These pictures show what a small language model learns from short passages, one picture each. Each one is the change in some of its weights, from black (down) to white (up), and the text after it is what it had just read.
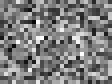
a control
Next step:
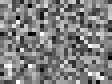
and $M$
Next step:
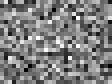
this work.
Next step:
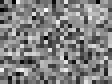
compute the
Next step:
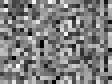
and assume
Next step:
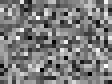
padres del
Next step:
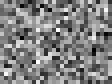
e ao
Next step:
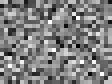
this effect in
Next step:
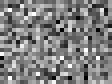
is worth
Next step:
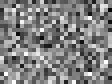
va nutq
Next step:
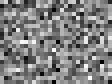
this data with
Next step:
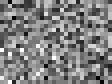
the SIO
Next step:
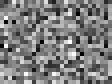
3 points
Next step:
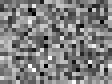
pâles et
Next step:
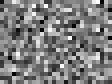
the execution
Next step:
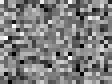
dos relatos
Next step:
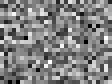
not reflect
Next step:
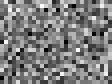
packet is
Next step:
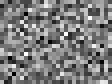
by the above
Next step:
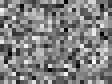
a todos
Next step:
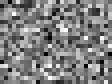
the results shown
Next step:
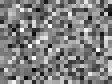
atoms in
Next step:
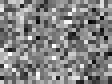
are strategic
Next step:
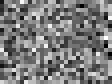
evolution is
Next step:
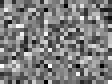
systems were as
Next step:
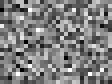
to realize
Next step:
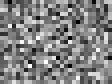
, \nonumber
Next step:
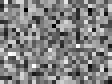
may result from
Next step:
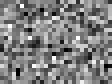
from 1 to 0
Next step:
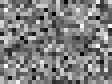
and there is no
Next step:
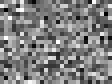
data showing
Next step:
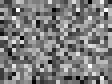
Further we
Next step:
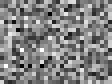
т. Я
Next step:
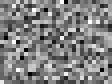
crucial for
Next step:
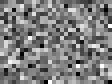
and methods.
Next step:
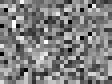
il suo
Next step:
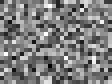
initial system
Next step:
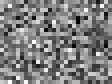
spanned by
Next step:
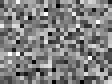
indicated with
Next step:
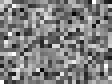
for internal
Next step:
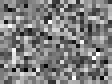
processo de
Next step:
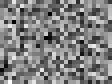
от XIV
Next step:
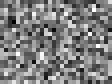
main steps
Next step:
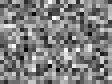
both NLP
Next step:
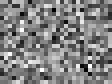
$E \sim
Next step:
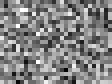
means of a
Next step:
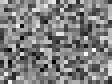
optical structure which
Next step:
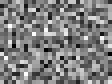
results here
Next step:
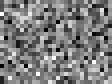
is coded
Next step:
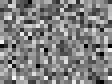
de novas
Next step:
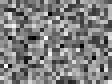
notes Pada
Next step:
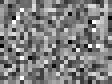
\newblock {\em
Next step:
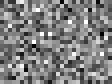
wave function
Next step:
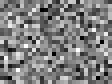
la actividad
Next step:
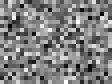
motivos dos
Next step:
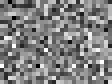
the effects of
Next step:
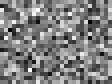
a strong
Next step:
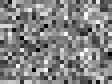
defined by
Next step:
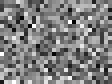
high enough
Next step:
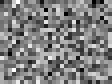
heated generator
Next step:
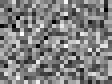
sont des
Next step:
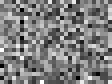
— bu
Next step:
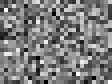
simulation models
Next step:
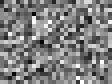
input through
